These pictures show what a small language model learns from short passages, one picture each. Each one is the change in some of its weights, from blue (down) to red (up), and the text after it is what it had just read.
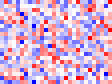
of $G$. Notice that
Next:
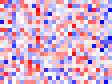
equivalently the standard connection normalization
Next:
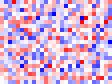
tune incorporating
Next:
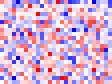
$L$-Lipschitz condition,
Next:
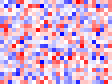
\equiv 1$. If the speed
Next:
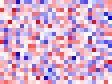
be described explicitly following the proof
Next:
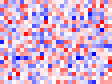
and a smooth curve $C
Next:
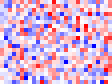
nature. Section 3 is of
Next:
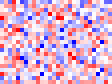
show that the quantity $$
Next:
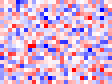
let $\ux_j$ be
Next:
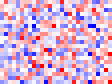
subgraphs that appear on sets
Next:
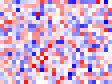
$u$ has Jordan
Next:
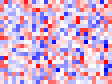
that one trajectory must
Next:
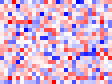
allocations with appetites
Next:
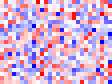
$c_5$ has no
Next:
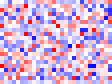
is norm divergent if
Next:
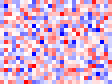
$A$ at the map
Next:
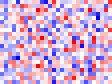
compliance of the
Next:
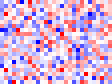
is the smallest possible
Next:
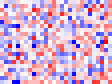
on the coefficients of the polynomials and
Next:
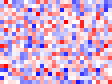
$Q$ is closable
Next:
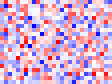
is a real line. An equivalent
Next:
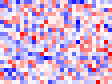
of $W^J$ with
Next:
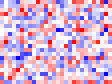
and $J = J_n
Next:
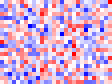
\ast & \ast &
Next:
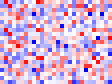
field $F$ is smooth and
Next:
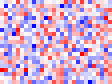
the right column red, the
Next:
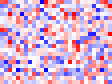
permutation group induced by the action
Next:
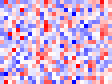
${\mbF}$ be an infinite
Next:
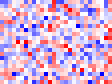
the right tail of the standard
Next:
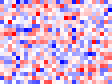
imply the statement of the lemma.
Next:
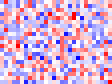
degree $j$ with coefficients in
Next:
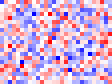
if \begin{enumerate}
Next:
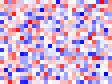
definition is analogous to the
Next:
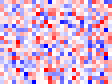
model and in the exact solutions.
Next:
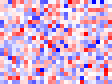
evaluation is performed using
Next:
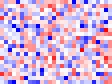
hypotheses of Theorem~A require
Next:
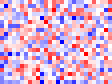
for the Sobolev derivative
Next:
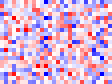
upsampling factor relative to
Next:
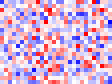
for the $\liminf$ and
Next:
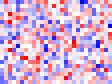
embedding $\la\mapsto X$
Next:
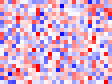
much easier in the domain
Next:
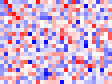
field $X_F$ defines
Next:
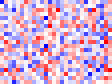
the two-sided model and
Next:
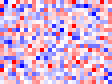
can reformulate the
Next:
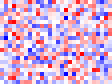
a shrinkage of the
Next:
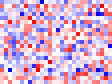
becomes smaller and this effect
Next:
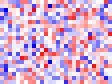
we define the unitary operator
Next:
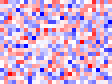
compact neighborhood of $\go$
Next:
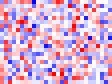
above to arbitrarily fields,
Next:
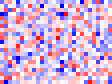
polynomial approximation to $e^{\xi
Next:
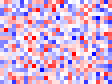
H. Hardy and
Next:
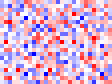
in the indeterminate
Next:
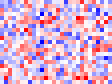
-- but more complicated than
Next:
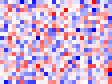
have FR still awaits
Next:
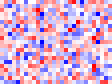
substitutions in the inverse
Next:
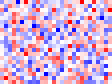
procedure on line. At each
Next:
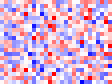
of parabolic points, which has
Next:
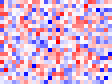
The maximum congestion level,
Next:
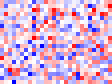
in the 2D case, we
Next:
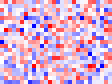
of lines, as a sum of
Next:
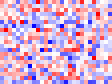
description of $\scB$
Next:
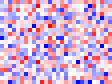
(120) that would correspond
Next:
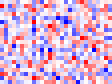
consider the one-dimensional case.
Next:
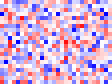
minimal non-abelian subgroup
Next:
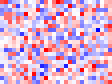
perfect subsets. There are
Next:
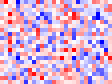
partial action $\alpha$ on
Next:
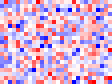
$X/\Ex X$ has
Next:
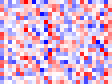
at each evolution step. In the
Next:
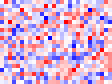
and $U_R$ a
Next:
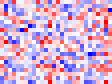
of Chromatography.
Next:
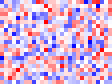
and $N\ne 1$
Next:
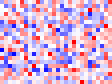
of the proof of the closedness
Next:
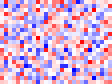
$C_r$, whose
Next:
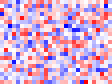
all nonnegative $x$ and
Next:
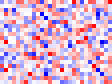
from the counting of some geometric
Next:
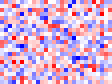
such that $E$ have these
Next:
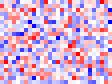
variable $\ttw$. We observe
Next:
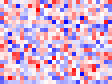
already lies inside the intersection
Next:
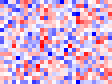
replacing high-end
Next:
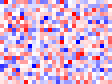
a duality between them, a
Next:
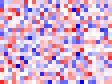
isomorphic to $(G' =
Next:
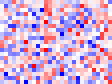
sides are equal if and only
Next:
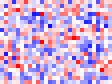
finite \jsd\
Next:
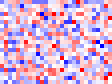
obtain convergence to zero in probability by
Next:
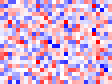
\wedge (a \vee
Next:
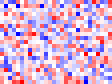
c < 1$. Bloom
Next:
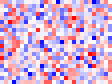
metric $\omega_\phi$, we
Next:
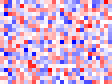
invariant 2-form $\omega$:
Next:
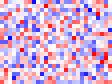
section, {\bf we will only
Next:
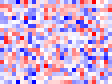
example where Moreau's theorem does
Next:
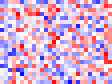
table the particle gets
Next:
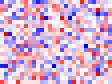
the other direction, recently
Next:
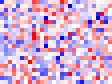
some tips which may be
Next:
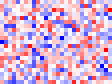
true. At this point,
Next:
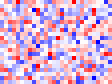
interpreted in such a manner
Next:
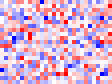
the forgetful functor
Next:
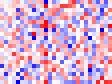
and suppose for simplicity that there
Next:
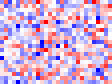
integers is called an index. The
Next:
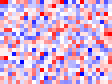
a right gyrogroup for
